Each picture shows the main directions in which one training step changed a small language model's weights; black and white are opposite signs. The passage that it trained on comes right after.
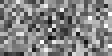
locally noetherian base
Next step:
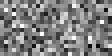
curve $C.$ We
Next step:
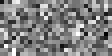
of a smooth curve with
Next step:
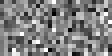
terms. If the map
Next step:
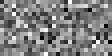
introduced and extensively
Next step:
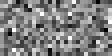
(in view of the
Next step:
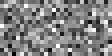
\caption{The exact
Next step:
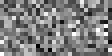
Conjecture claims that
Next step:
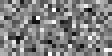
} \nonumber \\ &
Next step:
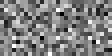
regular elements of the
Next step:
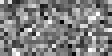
of entropy in terms of
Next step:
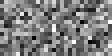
computational complexity. For this
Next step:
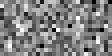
elements in $X$
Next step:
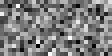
this has no effect on
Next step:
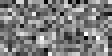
\and F.
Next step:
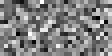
is finite; we recall
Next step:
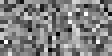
as predicted by
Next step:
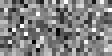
\partial z}(f
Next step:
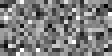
\ with some \
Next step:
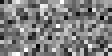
of quasi-invariant measures
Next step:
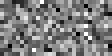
is clopen then so
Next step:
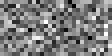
He actually proved a stronger
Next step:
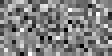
for the characters of
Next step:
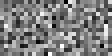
generalization and improvement of
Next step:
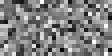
is the basic component of
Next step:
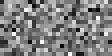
the other locations in
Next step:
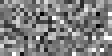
explicit formulas suggest inequalities
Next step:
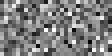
and BV formalism
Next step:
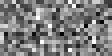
{\it When one
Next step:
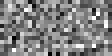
the prediction of the
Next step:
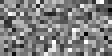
Euler polynomials are defined by
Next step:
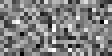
dependence measures replace the
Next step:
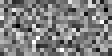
commutative diagram: \[
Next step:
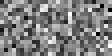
for general $\lambda$
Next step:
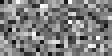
of the propagation of the
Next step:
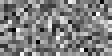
with divergent sum
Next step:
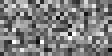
finite, one of
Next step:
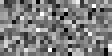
us prove the inequality
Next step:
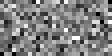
determined by $\omega$
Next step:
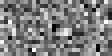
The different partial differential equations
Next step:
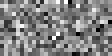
orthogonal decomposition $\cl
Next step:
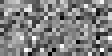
a Lipschitz functions. And
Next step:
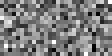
centered at $L$
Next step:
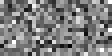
the chosen sections. Next
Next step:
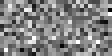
the behaviour of ion
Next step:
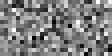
that can be proved for
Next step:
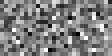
context of use of the
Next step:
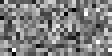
Thus, if one
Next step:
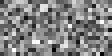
for any $m
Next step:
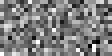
to $p$. Then
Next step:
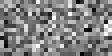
helpful when doing
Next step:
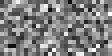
for a.e.
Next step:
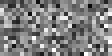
certain Haar measure
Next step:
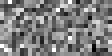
from separate samples of
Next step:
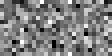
is bounded, then
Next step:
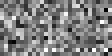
sequences $z\in
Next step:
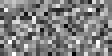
test function for the dynamic
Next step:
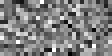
is holomorphic, there are
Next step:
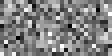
the model, with
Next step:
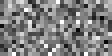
the zero-diffusion
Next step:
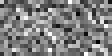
we replace ${\bf
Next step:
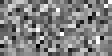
for complete cogroups over
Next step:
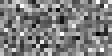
there is an injective map
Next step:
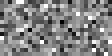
inhomogeneous biharmonic equation
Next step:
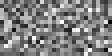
potential as well as for
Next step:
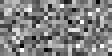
apart from detecting
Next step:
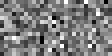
support on $\Gamma$,
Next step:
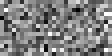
function I.A.
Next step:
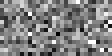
compact. It is then
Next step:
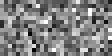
let $\varphi \in
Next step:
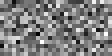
formula for a contact vector
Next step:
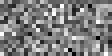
equation with the nonlinearity
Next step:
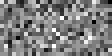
$\partial \Omega $
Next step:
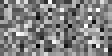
$G$, which is
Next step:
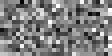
5.} In general,
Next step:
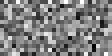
$d$ from
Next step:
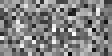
conjugacy relation on the standard
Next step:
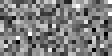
Next, we introduce a
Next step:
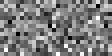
From this point, the
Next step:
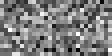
one to state that
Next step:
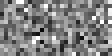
in this order: {
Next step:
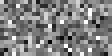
In this way, the
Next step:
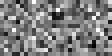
all sites where
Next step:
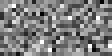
directly to test the algorithms
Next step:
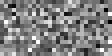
satisfied for any $h
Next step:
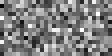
X$. In this case
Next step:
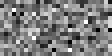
been taken into account.
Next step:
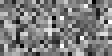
instability in advection
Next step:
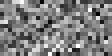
is torsion-free.
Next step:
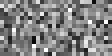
la multiplicit\'e
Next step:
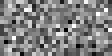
the universality of
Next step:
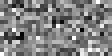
that is, \[
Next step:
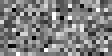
later determined by Seeger
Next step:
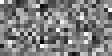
of $\kappa$ gives
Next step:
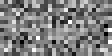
that its rotation number under
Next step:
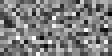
suggested as a
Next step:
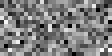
transformations, with center
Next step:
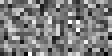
on the dense set
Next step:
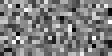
this explanation, we
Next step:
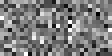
Therefore, the coefficient of
